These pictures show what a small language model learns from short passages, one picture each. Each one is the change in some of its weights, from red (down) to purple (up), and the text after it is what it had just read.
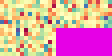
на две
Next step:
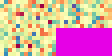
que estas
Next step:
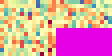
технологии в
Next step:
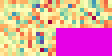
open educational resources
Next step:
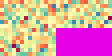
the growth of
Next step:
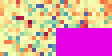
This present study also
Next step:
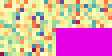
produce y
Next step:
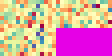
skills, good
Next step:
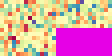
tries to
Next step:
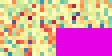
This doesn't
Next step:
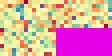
decreto traz
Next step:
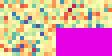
per cent). The
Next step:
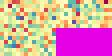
individuo en
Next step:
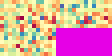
história dos
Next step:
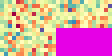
k níž
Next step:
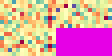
Бог у
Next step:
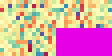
laquelle il
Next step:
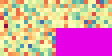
of stress
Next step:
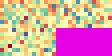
the participation of
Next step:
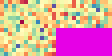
a specific help
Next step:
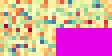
% of the
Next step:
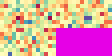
Care Med*.
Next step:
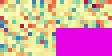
significant reduction in
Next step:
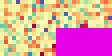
There is no significant
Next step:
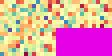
conductivity. The
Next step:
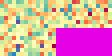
Buning uchun
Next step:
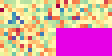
have a wide
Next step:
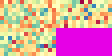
their innovative
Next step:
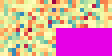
without the right
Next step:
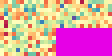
of a state.
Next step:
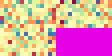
teacher and students
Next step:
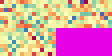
to three different
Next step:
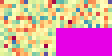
collected from 2004 to
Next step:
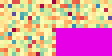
42 patients,
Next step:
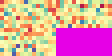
given on the
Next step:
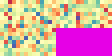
de plus en plus
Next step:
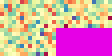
de la materia
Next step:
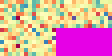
system, while 9
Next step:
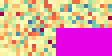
in Example
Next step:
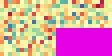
Arabic is
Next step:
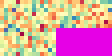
is a mobile
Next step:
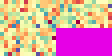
a crucial
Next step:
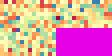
based upon
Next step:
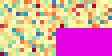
yet been
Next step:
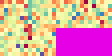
that all the
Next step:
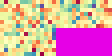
segundo o
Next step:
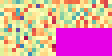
this perspective,
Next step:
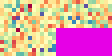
inability of the
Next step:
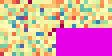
of the overall
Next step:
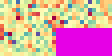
and dynamic
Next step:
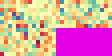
application to real
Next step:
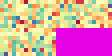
a finite
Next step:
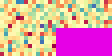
improvements on their
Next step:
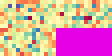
for centuries
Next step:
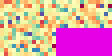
in their education'
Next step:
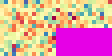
3 reviews the
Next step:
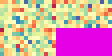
recognized as
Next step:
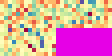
performance globale
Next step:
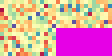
sought to
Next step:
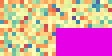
the age of
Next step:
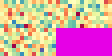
dependence of the
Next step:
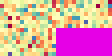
Vi :
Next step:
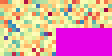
G, Q and
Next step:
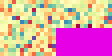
2020 ya representan
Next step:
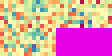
approach. In
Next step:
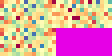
reported based on
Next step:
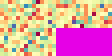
about death.
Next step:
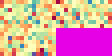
for investment,
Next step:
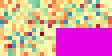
teaching and learning process
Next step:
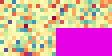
from separating.
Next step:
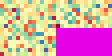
y limitaciones
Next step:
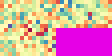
platform is the
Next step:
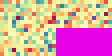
não devem ser
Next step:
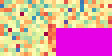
proveniente de
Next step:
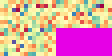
soutien de
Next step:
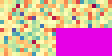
or without targeted
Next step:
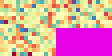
по их
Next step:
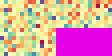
con cuatro
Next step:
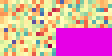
protocols have
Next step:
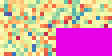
hind foot
